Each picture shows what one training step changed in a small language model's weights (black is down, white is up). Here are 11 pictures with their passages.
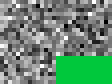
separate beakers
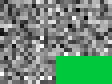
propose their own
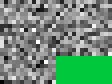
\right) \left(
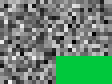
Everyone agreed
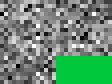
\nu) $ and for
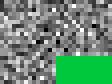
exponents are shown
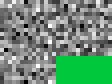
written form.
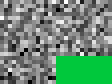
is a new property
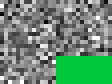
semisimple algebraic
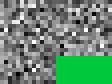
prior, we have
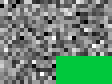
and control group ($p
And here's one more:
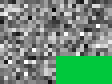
keep options
